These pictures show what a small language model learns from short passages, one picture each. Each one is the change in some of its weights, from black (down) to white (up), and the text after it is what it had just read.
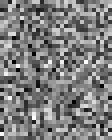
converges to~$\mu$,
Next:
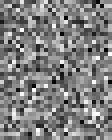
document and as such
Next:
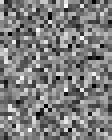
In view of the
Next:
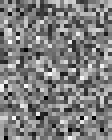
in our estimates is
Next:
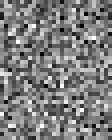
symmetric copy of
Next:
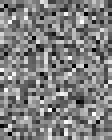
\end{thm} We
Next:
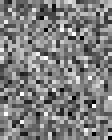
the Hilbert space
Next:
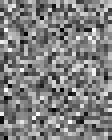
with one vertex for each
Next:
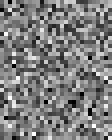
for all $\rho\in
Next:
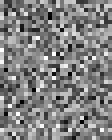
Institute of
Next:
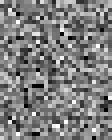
Assume that $T$
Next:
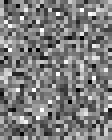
north, end
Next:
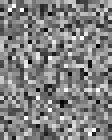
on the tangent space
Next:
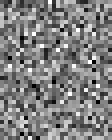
the fluid flow is
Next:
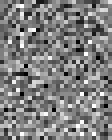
dd^c \max
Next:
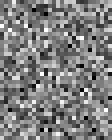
objects within the
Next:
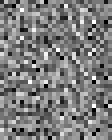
unique subsurface
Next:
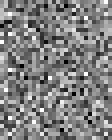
visited. The
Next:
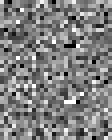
Analysis and
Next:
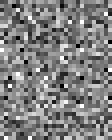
piece of data,
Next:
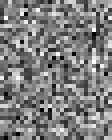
Courant who was
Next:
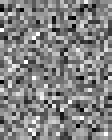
P$ more often than
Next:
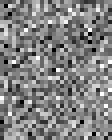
(positive definite)
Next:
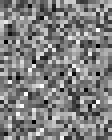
the case we refer to
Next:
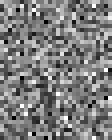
were formulated by the
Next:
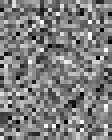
and $\hat A$ is
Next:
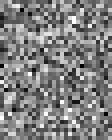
proxy of $\omega$.
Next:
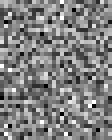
suppose the Jordan
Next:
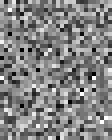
small, in the simple
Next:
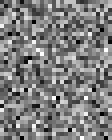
$p$ then we set
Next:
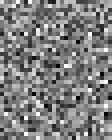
= 0$ and apply the
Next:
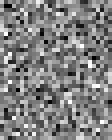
gap} result is
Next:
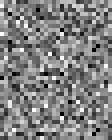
finite type whose geometric
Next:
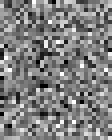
{\bf Proof:}
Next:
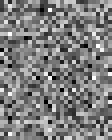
of metrics of a
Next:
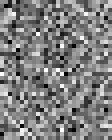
$\si$-algebra). We
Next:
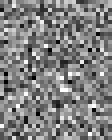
and where in addition
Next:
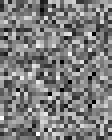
of the size of the
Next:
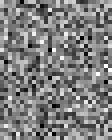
based on a result of
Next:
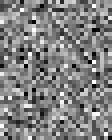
do not make further
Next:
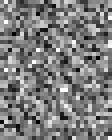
that we can choose
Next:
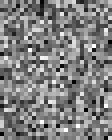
is the orthogonal
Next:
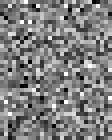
radii, uniform
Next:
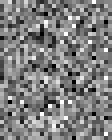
is arithmetical.
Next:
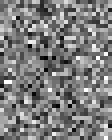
to $M$. Let
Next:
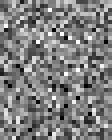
group that are analogous
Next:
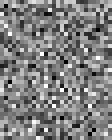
data of the problem,
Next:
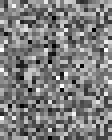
cycle relation at
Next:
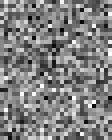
the almost equal
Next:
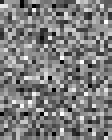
of the second. We show
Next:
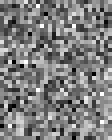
the positive cumulative
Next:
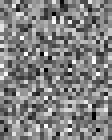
exact sequence proved in
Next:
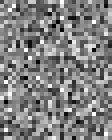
as the norm of approximation
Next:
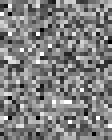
circle, node
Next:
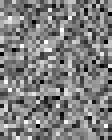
simply replaces
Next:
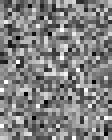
the variety is not
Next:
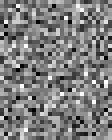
\sqrt{2 \log
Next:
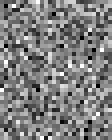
(a,b)$ such
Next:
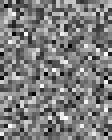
$\rho$ define a
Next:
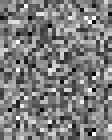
the strong conjecture
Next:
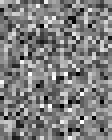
in $\HK$. Then
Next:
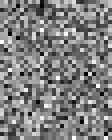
is computed, again
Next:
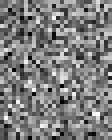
the referee for the
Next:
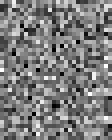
points which cannot be
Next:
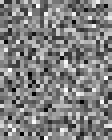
webpages, and
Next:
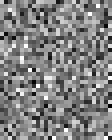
\boldsymbol{k}$, define
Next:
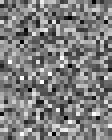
efficiency, the
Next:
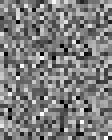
More precisely,
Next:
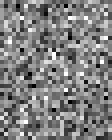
mixed formulation of
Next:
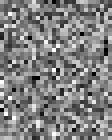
Let $G$ be a
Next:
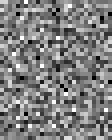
By Lemma \ref{lemma
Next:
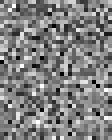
as such, can be
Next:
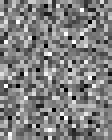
characterizing the metric spaces
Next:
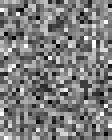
\phi_*$ is an
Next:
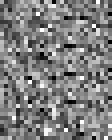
\par Note that for
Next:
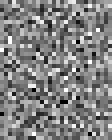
and Pe\l
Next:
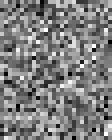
is the first in the given
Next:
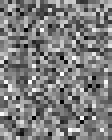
initial data that we have
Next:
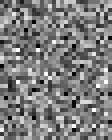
$H$, we choose
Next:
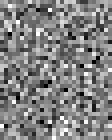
problems: %a method
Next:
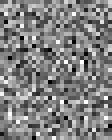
we are interested in
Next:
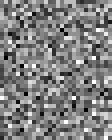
proof, which requires a
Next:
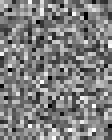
a pole. The two
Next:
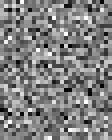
not exceeding
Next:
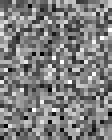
the complement of a
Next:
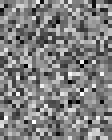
increasing function
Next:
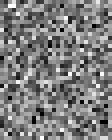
In Appendix,
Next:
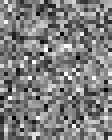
that cut out our model
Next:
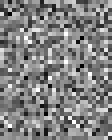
for any smooth loop.
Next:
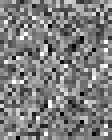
continuous map $\beta_0
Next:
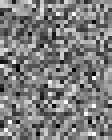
the collection of
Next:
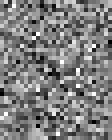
be the only one that is
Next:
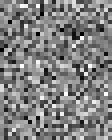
eigenvalues of multiplicity
